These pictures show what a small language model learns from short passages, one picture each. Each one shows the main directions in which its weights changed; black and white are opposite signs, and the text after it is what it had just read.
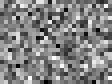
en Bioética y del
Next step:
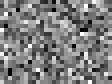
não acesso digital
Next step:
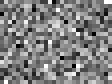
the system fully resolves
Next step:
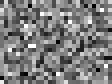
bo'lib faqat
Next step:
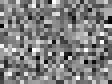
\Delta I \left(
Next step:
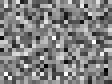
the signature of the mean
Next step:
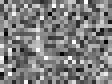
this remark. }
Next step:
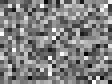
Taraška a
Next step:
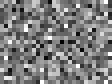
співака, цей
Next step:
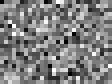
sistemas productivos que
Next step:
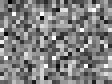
monomer concentration
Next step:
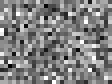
a spin triplet
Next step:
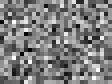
the existence of this type
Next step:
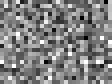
the absorption measurements
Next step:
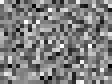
the profit/revenue of
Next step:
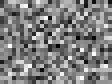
os majoritários
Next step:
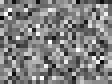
per la presenza di ¹
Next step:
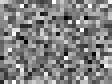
e minhas flores,
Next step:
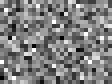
by magneto-optical
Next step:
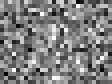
with a pressure ranging
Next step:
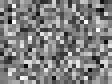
salah satu
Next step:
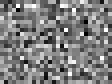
in figure 5c.
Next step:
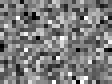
x, \end{equation} so
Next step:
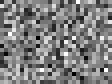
produced during the Run
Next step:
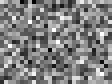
is challenging in
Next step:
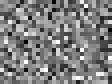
not find a break in
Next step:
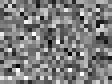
Processing}, pages
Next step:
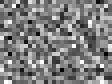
en el caso de que la
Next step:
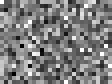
lo tanto, un valor
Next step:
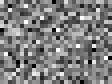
lattice units where
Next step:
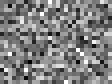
es un tiempo,
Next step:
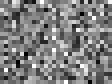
chaos (corresponding to
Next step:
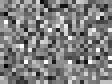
mesons experience at
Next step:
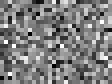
du jeu et du
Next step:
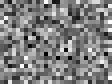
vanishes for ${\bf
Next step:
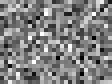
hacet durumuna
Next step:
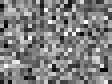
rasa malunya
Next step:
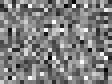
Rayimkulov A.,
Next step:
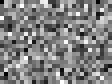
market transformation.....
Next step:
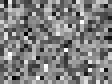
de-anonymize a single
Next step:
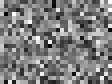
non-zero driving
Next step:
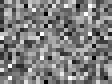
diversas entidades
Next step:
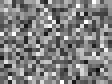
contrastive loss function.
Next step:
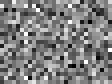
de protection et de
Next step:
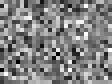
\Bigr) \,dy
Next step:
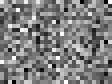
the remnant is
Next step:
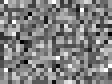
result of assembly into
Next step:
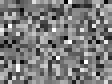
разнообразной по
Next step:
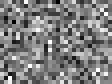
exámenes con
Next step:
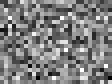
similar to the one of the
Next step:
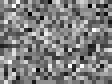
Consider the parallel
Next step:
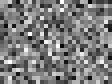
GVE2 HNHE
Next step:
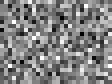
bridges on
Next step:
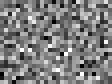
the Isgur-Wise
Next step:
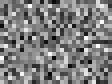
bilan ajralib
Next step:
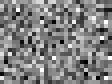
que se comprarmos
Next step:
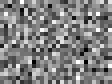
matrix $L_+$ has
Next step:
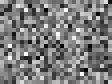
consequences of online
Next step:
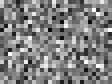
Сўзда бу
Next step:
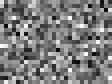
аниқ бир
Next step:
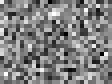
achieve better
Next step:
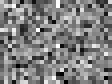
can be determined only.
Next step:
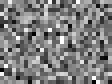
shed sufficient energy to fall
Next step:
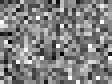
finite difference method.
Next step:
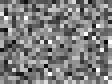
describe the period of the
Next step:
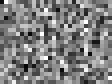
Ávila y su
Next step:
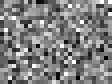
leis municipais e
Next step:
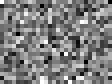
estreitamento da
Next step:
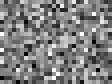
the radiative zone,
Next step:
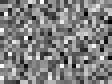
trabalho. Somado a
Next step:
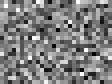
soddalik va
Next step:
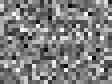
profundidad sobre lengua
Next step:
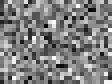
batch updates
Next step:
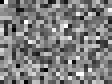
& Lanfranchi,
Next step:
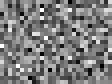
B of the constructive case
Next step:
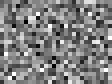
differential privacy,
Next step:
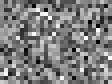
el maestro debe
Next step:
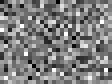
flux from all of the
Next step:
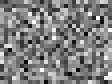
privados de seus
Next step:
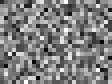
spaces, $S$ a
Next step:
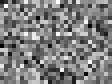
access, new data
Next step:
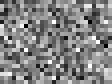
\end{eqnarray} where we have
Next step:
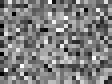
check the following
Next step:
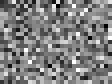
& Decentralized &
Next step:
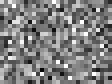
has a special status,
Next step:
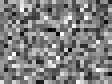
ma'lum bo'lgan
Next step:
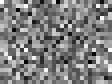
vida útil da
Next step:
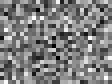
mana shu tip
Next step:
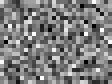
— Устранить
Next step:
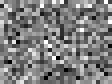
festzuhalten und
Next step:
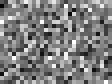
articles, were selected
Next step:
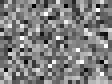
Behavior in
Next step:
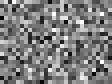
paths that give the same
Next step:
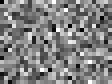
making it difficult for
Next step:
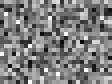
homem a adotar uma
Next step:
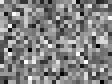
dealing with a system of
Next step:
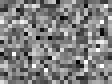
o Código
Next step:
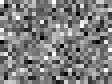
ҳам ёза
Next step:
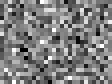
van de in ons experiment
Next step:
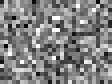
был дополнен
